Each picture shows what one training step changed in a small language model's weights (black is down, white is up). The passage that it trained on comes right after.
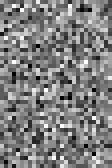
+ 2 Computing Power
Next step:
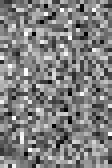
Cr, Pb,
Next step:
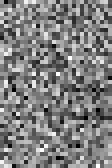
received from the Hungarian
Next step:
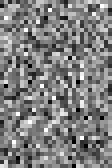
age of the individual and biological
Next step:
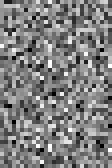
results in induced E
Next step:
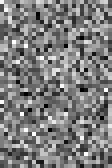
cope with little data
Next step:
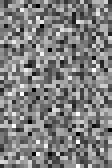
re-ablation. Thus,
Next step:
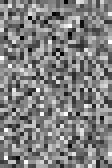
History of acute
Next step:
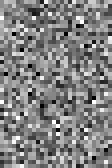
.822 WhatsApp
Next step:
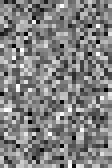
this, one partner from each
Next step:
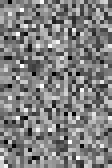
was based on the value of
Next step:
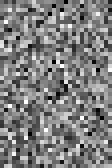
for a week which appears
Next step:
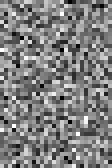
defines all the possible instances
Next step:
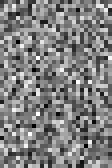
under change wind speed conditions.
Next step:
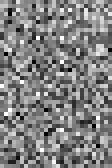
Liquids and viscous
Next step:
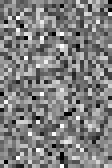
show the enriched performances
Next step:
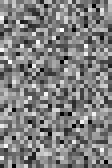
interests. Additional information
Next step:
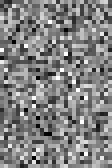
as battery temperature, its
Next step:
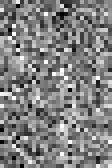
(Assa *et
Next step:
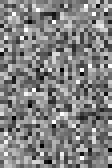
addressing socio-affective
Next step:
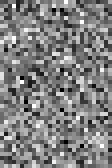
holds promise for industrial
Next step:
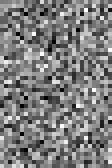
timeline of Formula
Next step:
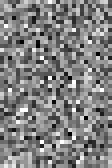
same way, after the project was
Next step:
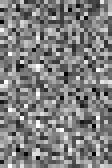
LLM Large Language
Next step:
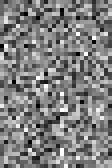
System of Campania
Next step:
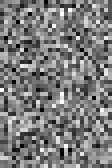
URE performed the statistical analysis and
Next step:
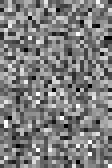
an extensively studied plant
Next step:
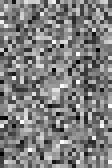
lower wear components, the optimal
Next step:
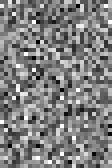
pyridine followed by
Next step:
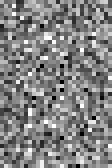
[Calibration information]
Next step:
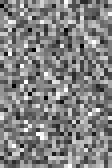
a fundamentally historical
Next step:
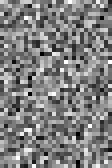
be required by such learning algorithms
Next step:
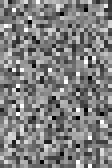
inflation, requiring close
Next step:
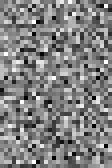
i.e. sports
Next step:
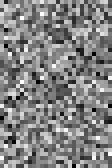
due to their central role in
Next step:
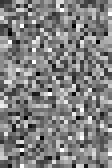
This revealed that, cultivation reduce
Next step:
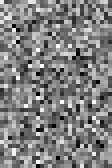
excludes from his theory study
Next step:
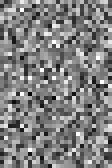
rejected the null
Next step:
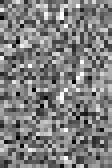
some method like Kafka
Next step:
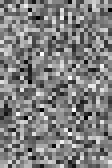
clear and informative, while others
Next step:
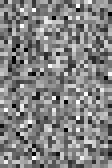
and correcting the text.
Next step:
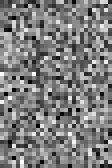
statuses, posts, and
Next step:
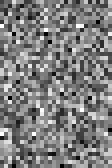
remember and used previous knowledge to
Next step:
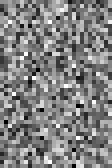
the only reality and the public
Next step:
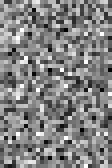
levels of student achievement
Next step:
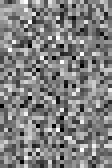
per subject was 33%
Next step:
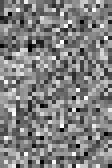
green shade net which
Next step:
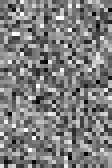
offset Gaussian provides
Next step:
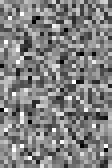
those living with disabilities such
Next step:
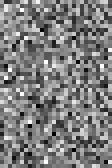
rate loading and the different values
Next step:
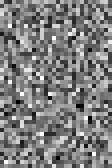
indicator assessed using the
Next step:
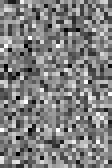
degradation in various forms and
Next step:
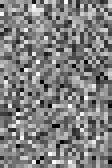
of rural development, agricultural practices
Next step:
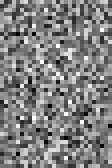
of the brand equities
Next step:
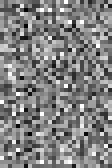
he still is, but then he
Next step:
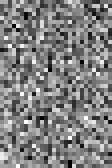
assess heterogeneous preferences
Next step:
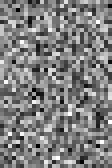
Figure 2 in the main text.
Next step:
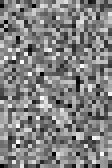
in any educational institutions, but are
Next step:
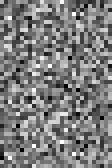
of the plant. The obtained
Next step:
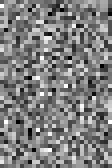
that meaning is determined in the structure
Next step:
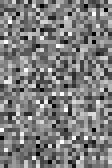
most cases, babies at
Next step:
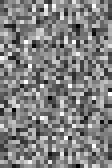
Working Group. The goal
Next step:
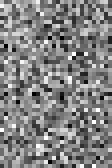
addition to age some factors that place
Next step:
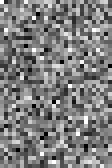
kits and the installation
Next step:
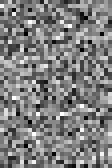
organizations and communities, amidst
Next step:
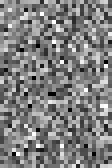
la Iglesia,
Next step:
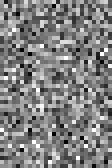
than in [4]. Also
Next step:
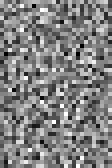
if you choose not to
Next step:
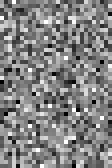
of tooth since few years.
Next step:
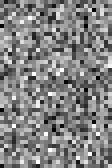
complementary competencies) based
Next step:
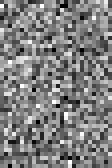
temas con el uso de
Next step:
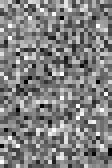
BPA fra USA
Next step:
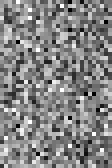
the desired voltage response under
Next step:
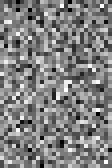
with a desire for knowledge, needs
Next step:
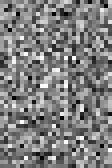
was to analyze whether there was
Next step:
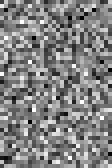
charge of free electrons,
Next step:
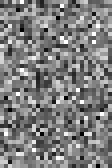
Figure 1: Habitat
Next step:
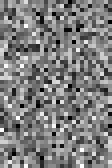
purified with 80%
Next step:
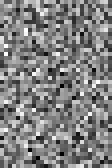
applications. Preoperative planning often
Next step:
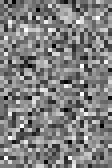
face sizes equals $n
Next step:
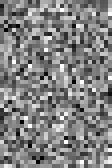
that have average research performance tend to
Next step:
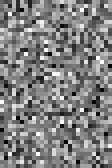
4 than in 3. This
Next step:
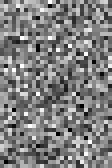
ensure consistency of the test sample
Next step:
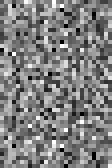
the genes coding these
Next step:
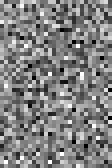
still very tender. With the
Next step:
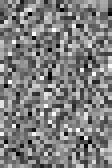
that the reflective model indicator
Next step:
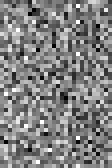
garde : perspective des
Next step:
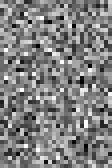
one man against foreign rule and
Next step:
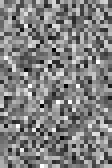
the Ontolex Module for
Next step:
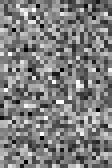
Relaxation time (T
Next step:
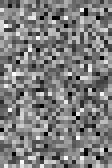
mean random blood sugar
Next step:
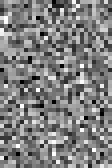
membranes with different
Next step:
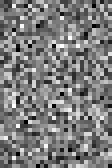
of Phoenix,
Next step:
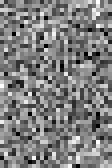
Human Biomonitoring
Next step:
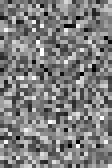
of double trunk
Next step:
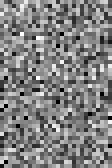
employees are directly involved in
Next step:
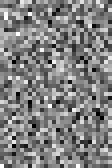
resulting in an absence of
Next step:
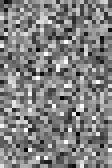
as a means to foster
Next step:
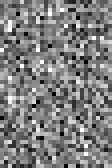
The most common adverse effects of
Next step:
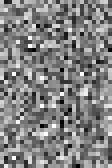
presents the PROCEDIN
